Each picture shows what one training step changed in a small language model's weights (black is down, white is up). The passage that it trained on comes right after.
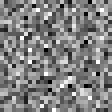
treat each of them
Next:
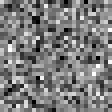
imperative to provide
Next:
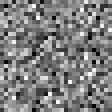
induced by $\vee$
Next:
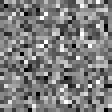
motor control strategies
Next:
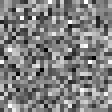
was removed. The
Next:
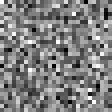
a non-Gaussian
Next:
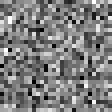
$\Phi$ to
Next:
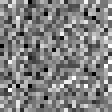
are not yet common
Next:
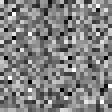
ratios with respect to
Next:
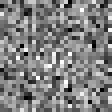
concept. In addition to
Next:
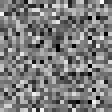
different code, even when
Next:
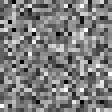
or complex field. We
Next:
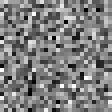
a stationary binary
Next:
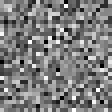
the other hand, can
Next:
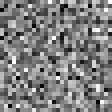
of $\alpha$ is
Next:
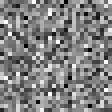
remainder of this paper
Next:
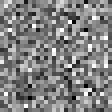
In the tests,
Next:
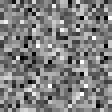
glass surface.
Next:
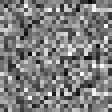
the first four atoms
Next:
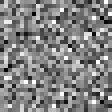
Now, let us check
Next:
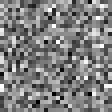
Britain and its
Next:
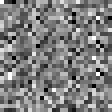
toxicity, high
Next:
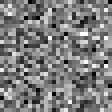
is possible only if
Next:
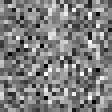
abundance of the
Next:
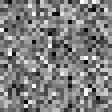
of Mannheim
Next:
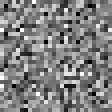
Declaration of
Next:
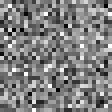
were undertaken.
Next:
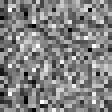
execution trace are shown
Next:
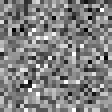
diffraction charts
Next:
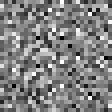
consensus triggers the
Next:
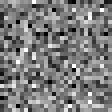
multiple sources for meeting
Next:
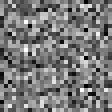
education** helps in
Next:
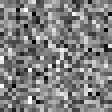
the essay on the
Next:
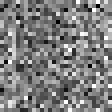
The idea is to approximate
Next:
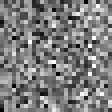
after the operation in a
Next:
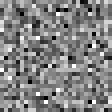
orthotropic material,
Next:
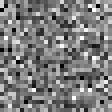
$U.$ The approximate
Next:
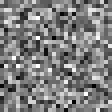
as gathering
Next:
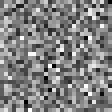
time, the way and
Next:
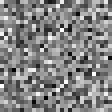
The thematic analysis of
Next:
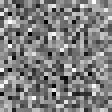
was a hospital based
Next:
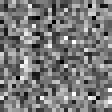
essential for the validity
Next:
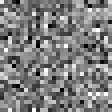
of sanitary
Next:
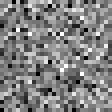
require intervention.
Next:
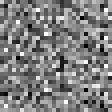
guitar still has
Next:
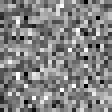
regression test findings are
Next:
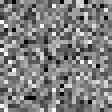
Hamiltonian system with
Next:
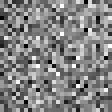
operating scenarios were
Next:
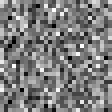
all MRFs
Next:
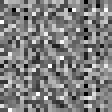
an extra proportional term
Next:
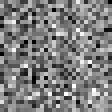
data from the MC
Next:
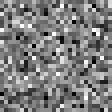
\medskip This section is
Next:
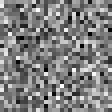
the calculation of abstract
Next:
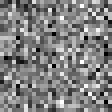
tectonics is
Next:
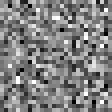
firefighters tend
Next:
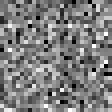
there is a determining set
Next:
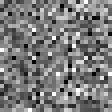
target of optimality
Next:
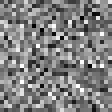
> 0\) such that
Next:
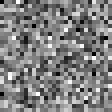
apply $f_*$ to
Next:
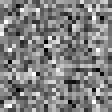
business, the risk of
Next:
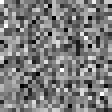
Walden's rule
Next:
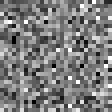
a priori} clear that
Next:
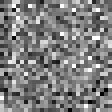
are chosen as known points
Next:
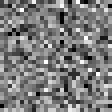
room temperature and then
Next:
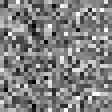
gave the first correct
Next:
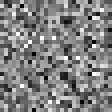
on normal forms near
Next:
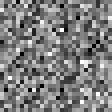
Table "*I am
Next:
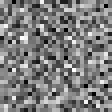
cope with the impact
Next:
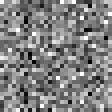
might arguably
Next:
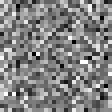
and Millero,
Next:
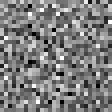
a brittle mode
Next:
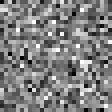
- **Time series
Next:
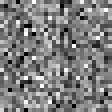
Department of Earth
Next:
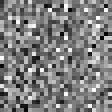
an uninformative
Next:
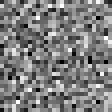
No data was used for
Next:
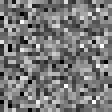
related operators for which the
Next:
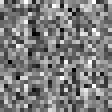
Patterns in
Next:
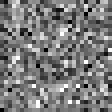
waves carrying sample
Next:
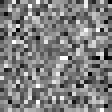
braided preforms
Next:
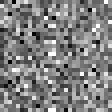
result in drastic transformations
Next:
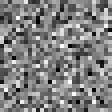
experience, could not have
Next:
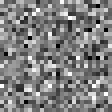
2. Morphological
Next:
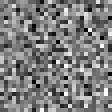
the resulting quotient will be
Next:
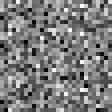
ODEs similar to
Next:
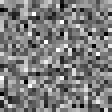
\ j\in
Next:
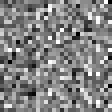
watching the
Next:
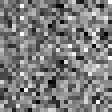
a transcendental
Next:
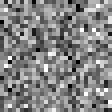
Response in
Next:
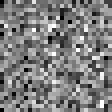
arrow set. A
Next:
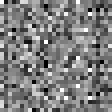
compatible symmetric monoidal structure.
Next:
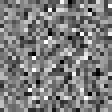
any triplet of adjacent
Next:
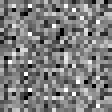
organizations as well as for
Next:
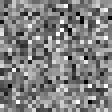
the whole stages of
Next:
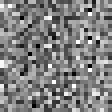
acquired by the
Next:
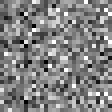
principal result consists of the
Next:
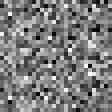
We split the latter sum
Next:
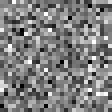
1. Binding
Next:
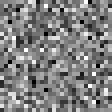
The double logarithm and
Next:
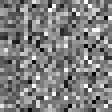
number of pitch
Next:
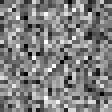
inside distinct regions of
